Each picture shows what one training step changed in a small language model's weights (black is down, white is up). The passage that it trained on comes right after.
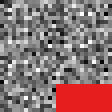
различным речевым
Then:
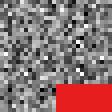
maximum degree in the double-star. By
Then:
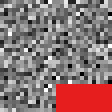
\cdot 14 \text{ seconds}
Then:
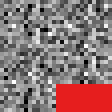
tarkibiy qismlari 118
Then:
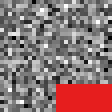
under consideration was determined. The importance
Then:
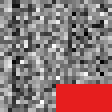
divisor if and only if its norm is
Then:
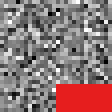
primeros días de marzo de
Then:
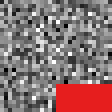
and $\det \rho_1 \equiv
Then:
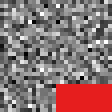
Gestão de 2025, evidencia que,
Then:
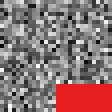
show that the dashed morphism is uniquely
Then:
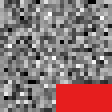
summed in (\ref{eq:zeta
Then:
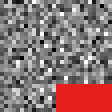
Jaqueline de Avila et
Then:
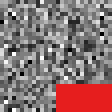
are classified by the \emph{dimension
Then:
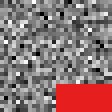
prinsip, qoidalardan
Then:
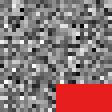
face să înțeleagă
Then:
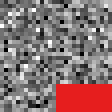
yo'lbarslar ham
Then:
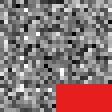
спосіб вирішення
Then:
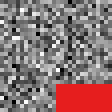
$\phi$ is related to the holomorphic
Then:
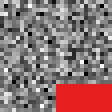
the stable convergence in law of the normalized
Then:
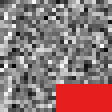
data for a trinoid. The
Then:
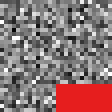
$\xi$ is an isomorphism of
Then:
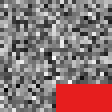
is our main result. It calculates the
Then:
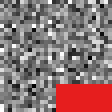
and Lemma \ref{bty}
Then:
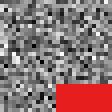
[9] defined the weighted
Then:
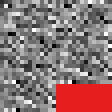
nomlarni tojiklar ko'p
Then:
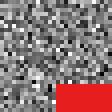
one variable shows that $$ \max_{s
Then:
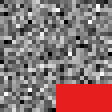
-Y_l \frac{\Grad
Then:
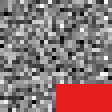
show: (a) {\it Let
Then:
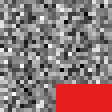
joined by one edge we also find
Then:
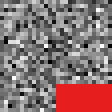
de Kirillov. Rappelons
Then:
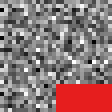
маҳсулот →
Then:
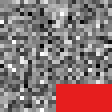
Of course, the consistent initialization
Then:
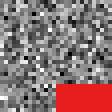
the equation of the source class, a
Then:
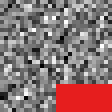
baltimore: Evidence-based
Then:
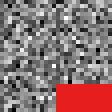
сокурсниками, а при
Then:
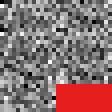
подолання інерційних
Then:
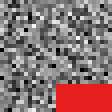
over $\R^+$ of all sample
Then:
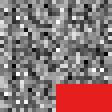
conjugacy class is again a class in
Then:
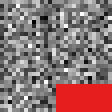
factores como el lenguaje,
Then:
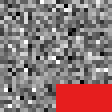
точку $n$-мерного
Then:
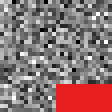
Euler polynomials, Bernoulli polynomials,
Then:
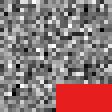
also ran FAQ on a
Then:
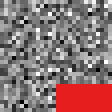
irodasi, tobora
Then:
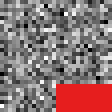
al. Impacto das
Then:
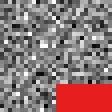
$G$ be a definable group.
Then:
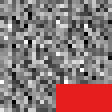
a finitely generated multiplicative subgroup of
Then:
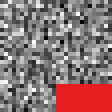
how a simple insight gives one a
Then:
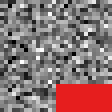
ega bo‘lishi, keraksiz
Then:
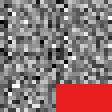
гимназий Одесского
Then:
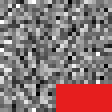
a diffeomorphism $g$ of
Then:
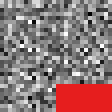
muro hoje pode ser alterado
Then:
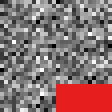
зонани изоляция
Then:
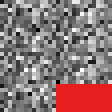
вақтида тарбия
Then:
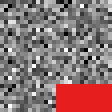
ko'rinib qolishdan
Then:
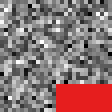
matrices. For this, we introduce three infinite
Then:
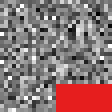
\section{Introduction} Research on the
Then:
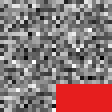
gutapercha após retratamento
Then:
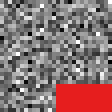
por lógica empresarial, mas
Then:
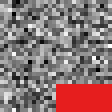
is reduced to the case where the spatial
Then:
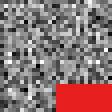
para enfrentar los retos del
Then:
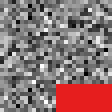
of the trivial equilibrium of the system.
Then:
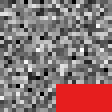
while the larger supernodes' errors
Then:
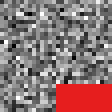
jump of the *pair, its
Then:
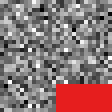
os estereótipos de
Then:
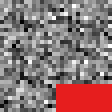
its features. *Bulletin
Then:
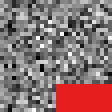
of $\Ftensor$, setting $q =
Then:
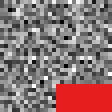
proses pembelajaran.
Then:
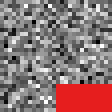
$(\epsilon, T)$ - beam as
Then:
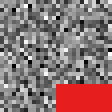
sucesso profissional e é
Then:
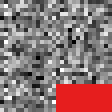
its applications. Delsarte's construction
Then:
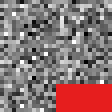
nous efforçons de faire dans
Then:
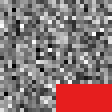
with the fine structure constant $\alpha =
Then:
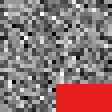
resíduos, eliminando os
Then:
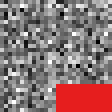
плодовых культур,
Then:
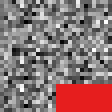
of the will, to make use of for
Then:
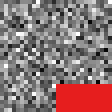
action of these operators. Having this
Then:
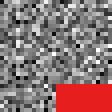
network of the parallel computer could be
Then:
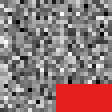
Then by the maximality of
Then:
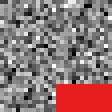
be the vertices of the tail which is
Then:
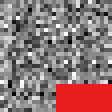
for the velocity is scaled by the maximum
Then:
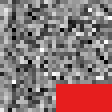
of the solutions to this problem,
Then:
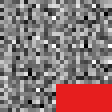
only claim an applicable use of the
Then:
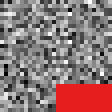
materializa ideales de “control
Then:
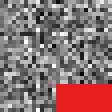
в Україні та 55%
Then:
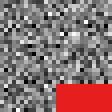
çok süratli sprint
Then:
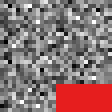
мг оксил,
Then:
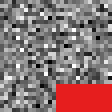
levanta, mesmo que de forma
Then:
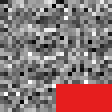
нацеленных на современные
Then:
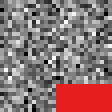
níveis hierárquicos de
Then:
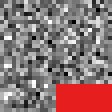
The system of H-J takes the simple
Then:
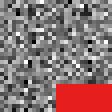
uni shakllantirish, mukammallashtirish
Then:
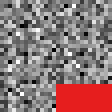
Istanbulga o‘qishga
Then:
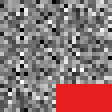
будущих студентов
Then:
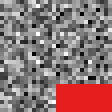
nivel durante la puesta en
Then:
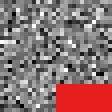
layout of 25 wind
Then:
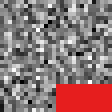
and evaluation of different didactic sequences
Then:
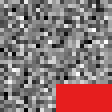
Map \(\varphi(t,
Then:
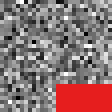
сьогодні, містить
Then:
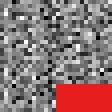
realização do mesmo por mulheres
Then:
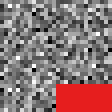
supuestos de delitos en los
